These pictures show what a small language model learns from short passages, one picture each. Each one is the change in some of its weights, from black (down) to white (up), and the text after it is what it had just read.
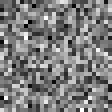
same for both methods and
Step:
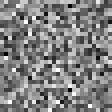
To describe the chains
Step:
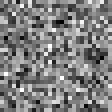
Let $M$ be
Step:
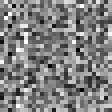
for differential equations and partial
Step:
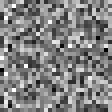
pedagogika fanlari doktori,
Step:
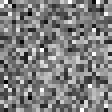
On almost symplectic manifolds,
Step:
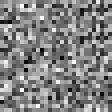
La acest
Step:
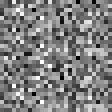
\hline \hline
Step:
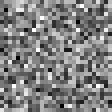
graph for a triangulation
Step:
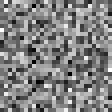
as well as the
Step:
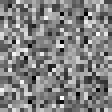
assumptions made in part
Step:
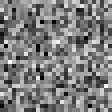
links; true:
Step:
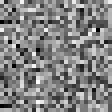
escrita, a
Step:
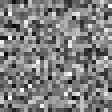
Ist dies der
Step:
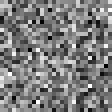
odat bo'lgan
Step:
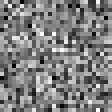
debate sobre la
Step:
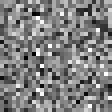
son más que bailes
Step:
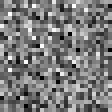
$$ In order to verify
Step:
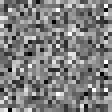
ciencia. Sin
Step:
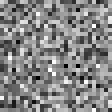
the simplest example of
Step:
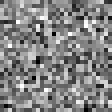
paper proposes an
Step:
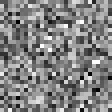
This is clearly a bijection
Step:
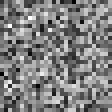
the theoretical angle
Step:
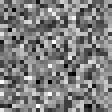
borib esa bu
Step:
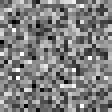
for the matrix elements of
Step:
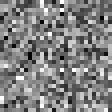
yang runtut
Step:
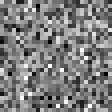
& Khan,
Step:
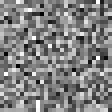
ambiental, além
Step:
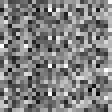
СЗ РФ,
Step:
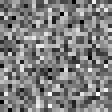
a participação,
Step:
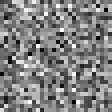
uloge koje
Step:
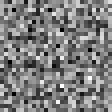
ichiga oladi.
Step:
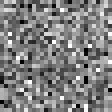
smaller than \(n\)
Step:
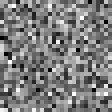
curve $ E /
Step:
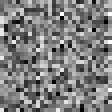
S \subseteq X
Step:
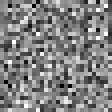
As we noted
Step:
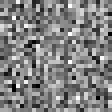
que também deveria
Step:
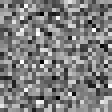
animal. Ele
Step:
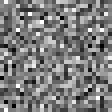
correctness of the
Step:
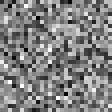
However, one can show
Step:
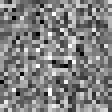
va boshqa faol
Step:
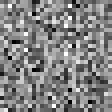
of cyrillic
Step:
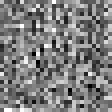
result. **Theorem
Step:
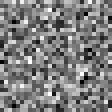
search the parameter space to
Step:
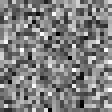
kompyuter va
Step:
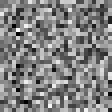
has thus the following structure
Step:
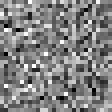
la mesure où
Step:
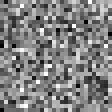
to be lurking
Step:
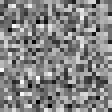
non-trivial, we
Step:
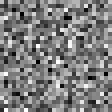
kabi amaliy
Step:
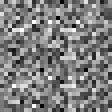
the infinite product measures of
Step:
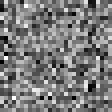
Pure Appl.
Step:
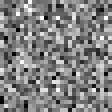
Beispiel in
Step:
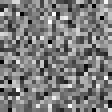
all three regions.
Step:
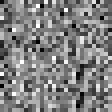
turno de la
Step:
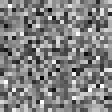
camino es privado
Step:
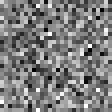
понять, на
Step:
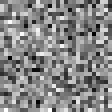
offrant une
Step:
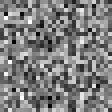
cubic, J.
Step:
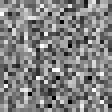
Concini and
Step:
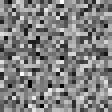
kapita serta
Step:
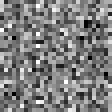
ekan, umr
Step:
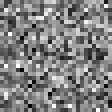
vertices of both vertex
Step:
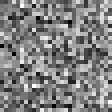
not be true when
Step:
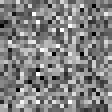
ushbu tarmoqlar
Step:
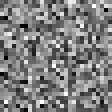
ta'sir asosan
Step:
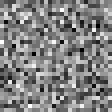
a lâmina
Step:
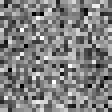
identity map of the space
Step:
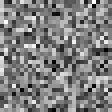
1\mbox{ if
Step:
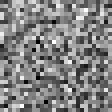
avute con
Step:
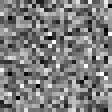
визначити та
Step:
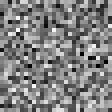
has no ${\cal
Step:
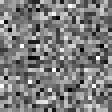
o‘quv jarayoniga
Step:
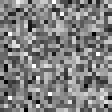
Sector as members
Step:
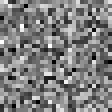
appropriate nonzero scalar in
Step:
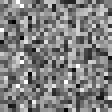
as on the values of
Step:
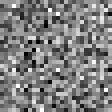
ser empregadas para
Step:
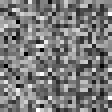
e as duas
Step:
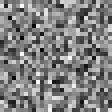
corresponding configuration spaces
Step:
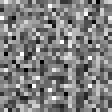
energy efficiency,
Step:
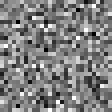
sistema educacional, em
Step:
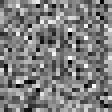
(right). - With
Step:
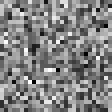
dévouement à
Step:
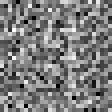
the real number system
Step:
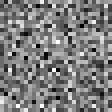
einer Behandlung
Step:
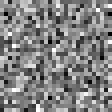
pareciam ser
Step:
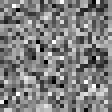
condições de
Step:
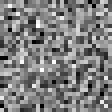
of nature reserve
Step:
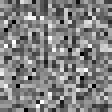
\geq 3$ is
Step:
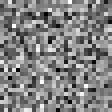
other words, such families
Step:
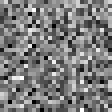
Perubahan di
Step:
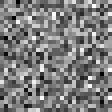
Agenda 21,
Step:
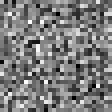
que es inherente
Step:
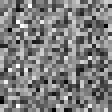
of stable Jacobi equations
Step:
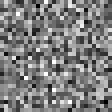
S., Urakov
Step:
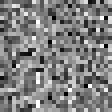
de marketing como el
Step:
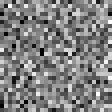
is right-standard
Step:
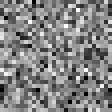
then $F$ admits
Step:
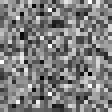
conformal field theory called
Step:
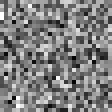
The proof is given in
